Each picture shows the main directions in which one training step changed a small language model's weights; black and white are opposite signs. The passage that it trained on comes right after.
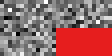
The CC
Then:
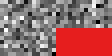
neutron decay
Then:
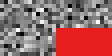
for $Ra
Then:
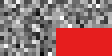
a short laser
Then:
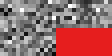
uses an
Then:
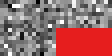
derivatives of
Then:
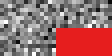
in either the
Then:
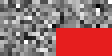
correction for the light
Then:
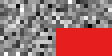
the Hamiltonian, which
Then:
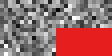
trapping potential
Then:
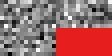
can further be shown
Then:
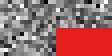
data in each magnetic
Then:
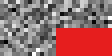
is a real representation
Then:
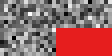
work in the case
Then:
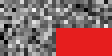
on aspects
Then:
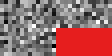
expression of the
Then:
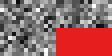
solid line. Here
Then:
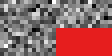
workflow described
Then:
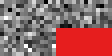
The features or
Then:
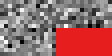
in the act
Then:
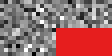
for operator (or
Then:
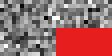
to IEEE
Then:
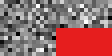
{\sinh T
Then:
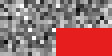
factor to the
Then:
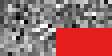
maximally exploiting
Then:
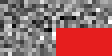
of type \(
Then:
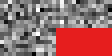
terms in Reuter
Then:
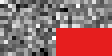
which can be observed
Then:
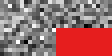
at relatively far
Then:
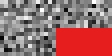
crystal shapes
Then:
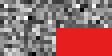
one year in the
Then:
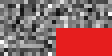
the survey on the
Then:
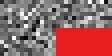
CQP in
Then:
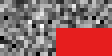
deterministic dynamical
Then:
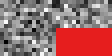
analytical solutions and
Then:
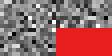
and Automatic
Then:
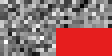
is the same as
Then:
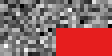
be evaluated by
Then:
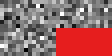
HR diagram with
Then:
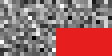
alone in
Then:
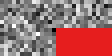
the outputs
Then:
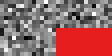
The bottom panel
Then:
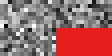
used in more network
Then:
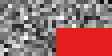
DPDM in
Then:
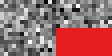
stellar populations but
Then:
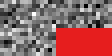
provide an alternative
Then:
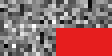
products to frame
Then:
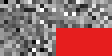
forms closed
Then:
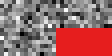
20th sample,
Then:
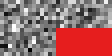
a continuum.
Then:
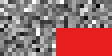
that using a
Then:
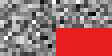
and $\beta$
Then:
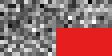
both broad-scale
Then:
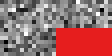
coming from the
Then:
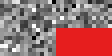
Born effective
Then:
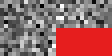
using it.
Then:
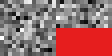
observations is that all
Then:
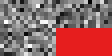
generate anomaly
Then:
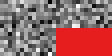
has been explored
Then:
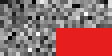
$\Delta x$
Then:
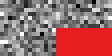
might not be
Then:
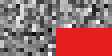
the microscopic spectral
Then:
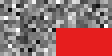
large. The observation
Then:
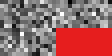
of the electron transfer
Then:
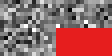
$Q$ is
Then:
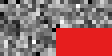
finite size scaling
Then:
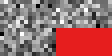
this interaction graph to
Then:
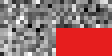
this phenomenon does
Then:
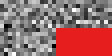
smoothness of the
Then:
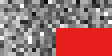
data due to interaction
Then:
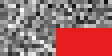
the three methods on
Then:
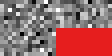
The symbols
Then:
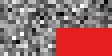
describing the
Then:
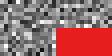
complete system was
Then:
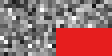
in the deep
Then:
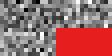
two time scales;
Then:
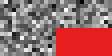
needed is to
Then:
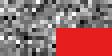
range attraction
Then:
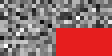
. \endalign
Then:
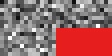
feature, sufficient
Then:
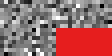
can reduce
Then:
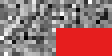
the qualitative
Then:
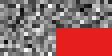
the algorithmic
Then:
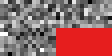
is caused by
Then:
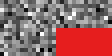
differential ideals of
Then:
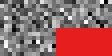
of the vector.
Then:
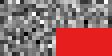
consider. ---
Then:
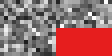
absorption and emission.
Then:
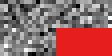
be described by effective
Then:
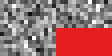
case when we
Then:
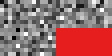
covariance function,
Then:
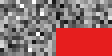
stellar outflows
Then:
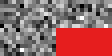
family of
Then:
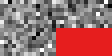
persist in
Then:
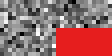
phases corresponding to a
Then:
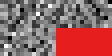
the concentrations
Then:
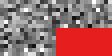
in Eq.
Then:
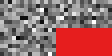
& \Gamma &
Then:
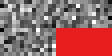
to consider a
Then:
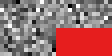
oscillating energy density
